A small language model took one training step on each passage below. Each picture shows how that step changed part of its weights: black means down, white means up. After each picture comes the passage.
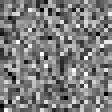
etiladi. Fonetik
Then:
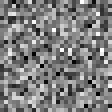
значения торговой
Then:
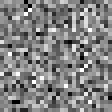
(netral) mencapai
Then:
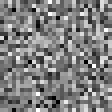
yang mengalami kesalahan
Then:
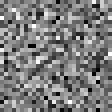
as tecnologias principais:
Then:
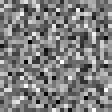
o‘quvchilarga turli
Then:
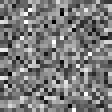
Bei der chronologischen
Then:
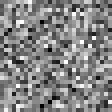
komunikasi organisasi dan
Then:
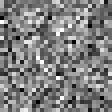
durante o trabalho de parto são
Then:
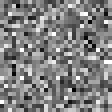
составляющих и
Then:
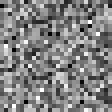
беременности значительно
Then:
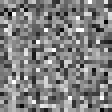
Russian Revolution,
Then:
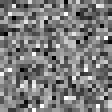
проблем Волині й
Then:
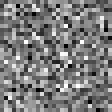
Ikromiddin tarix
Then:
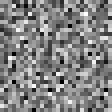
представлена информация о
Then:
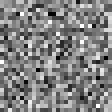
países ou regiões, como
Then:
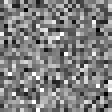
de ansiedad hacia la
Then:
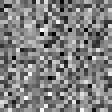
poder está en la forma de
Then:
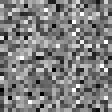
yang cukup. Setiap
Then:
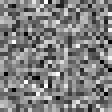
функции распределения,
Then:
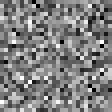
шаҳарлар ижтимоий
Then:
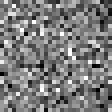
Ю., Куломзина
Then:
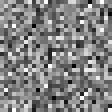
de Ortopedia e
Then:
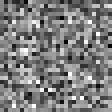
bildiruvchi qoʻshma
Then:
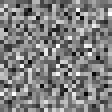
Bisindo itu muncul pada
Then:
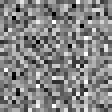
akan tetapi harganya
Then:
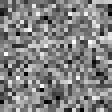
daripada pekerja yang
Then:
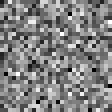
la búsqueda,
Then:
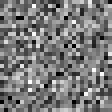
firma Q miqdorda
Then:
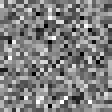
the chain of narration and
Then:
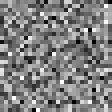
de Pearson -,049
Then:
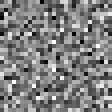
и штатных расписаний
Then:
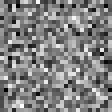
содержания подвижных
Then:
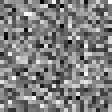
FK. Bacteremia
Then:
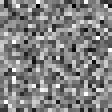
грн. Включено
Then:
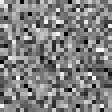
control sobre el sesgo de
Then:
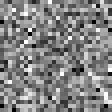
Kawamoto, and S.
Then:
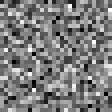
єдність, безпека
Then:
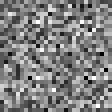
вона може втратити
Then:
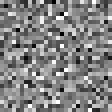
– мужчина, в 55%
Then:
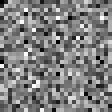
bog'lanib qolmaslik.
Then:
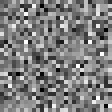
borada alohida o‘rin
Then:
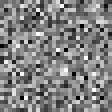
*Desde mi mundo*
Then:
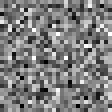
de la autoridad ambiental
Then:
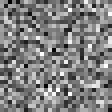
sehr wertvoll. Und
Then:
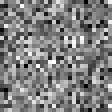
kabi muolajalar keng
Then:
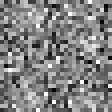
Tieren durchgeführt
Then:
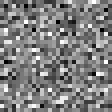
всему миру.
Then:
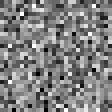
Facilitated by the
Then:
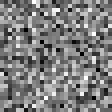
nova camada simbólica
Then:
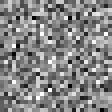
Shu bilan birga, kichik
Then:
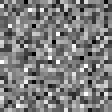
STRATEGIES FOR
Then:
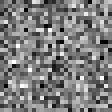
Revolucionario Túpac
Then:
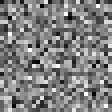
muloqot qilish, ularning
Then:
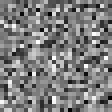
esta operación donde se
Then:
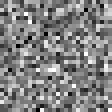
nisbatan ikki
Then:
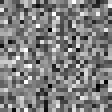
candidat remplit un
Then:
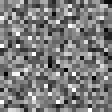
Т. СОЗДАНИЕ
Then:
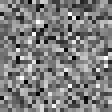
los microorganismos en las
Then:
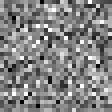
Scenariul și
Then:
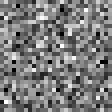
(дата обращения:
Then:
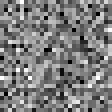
Un regard positif sur la
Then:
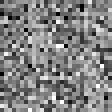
bo‘lib kirdi. Men
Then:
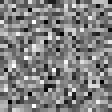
Х. Шиллінга,
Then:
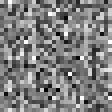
talabalik davri inson
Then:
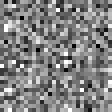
ushbu standartlarning
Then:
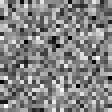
em grandes quantidades em
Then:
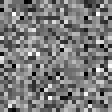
tarbiyasida jismoniy
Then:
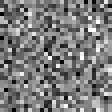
in iron concentration in
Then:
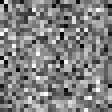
Webb JR, Milne
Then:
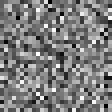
en zengin illerinden biri
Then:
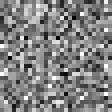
de vérifier et de
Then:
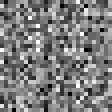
tout en souhaitant
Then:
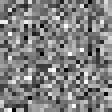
graduação, cursos
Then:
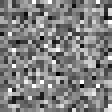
terms of relations international,
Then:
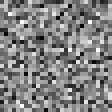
ma’nosidagi **шатер**
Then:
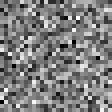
de doutoramento em contabilidade
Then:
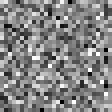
como tendo uma excelente
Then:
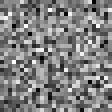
= section.class_id
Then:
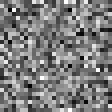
Río Hondo S.A.,
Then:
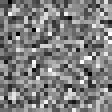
завдань та потребу
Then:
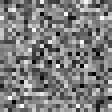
ma'lum darajada mos
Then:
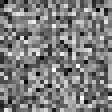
talab etiladi. Bunda
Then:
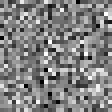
diversos atores e setores
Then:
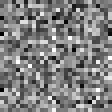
lozim bo'lgan nazariy
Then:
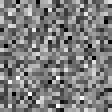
dont on peut regretter
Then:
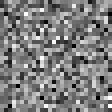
bir durumdur (18).
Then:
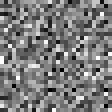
de la implementación de políticas
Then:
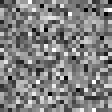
d'eau et par un bastion
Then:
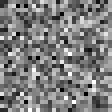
hududidan oʻz
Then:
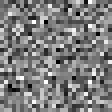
м. Чернівці,
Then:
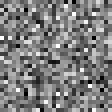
bir qator murakkab
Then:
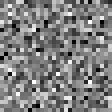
Гришка НАН України
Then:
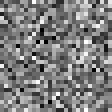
te conformezi regulilor
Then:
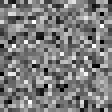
проекта показало,
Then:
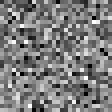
y los mecanismos de
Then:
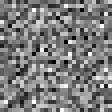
; Oglesby and
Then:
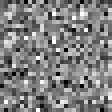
*Ed.* Υπό
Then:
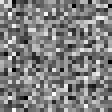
поэтому обучение
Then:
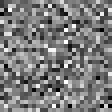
Bu orqali biologik faol
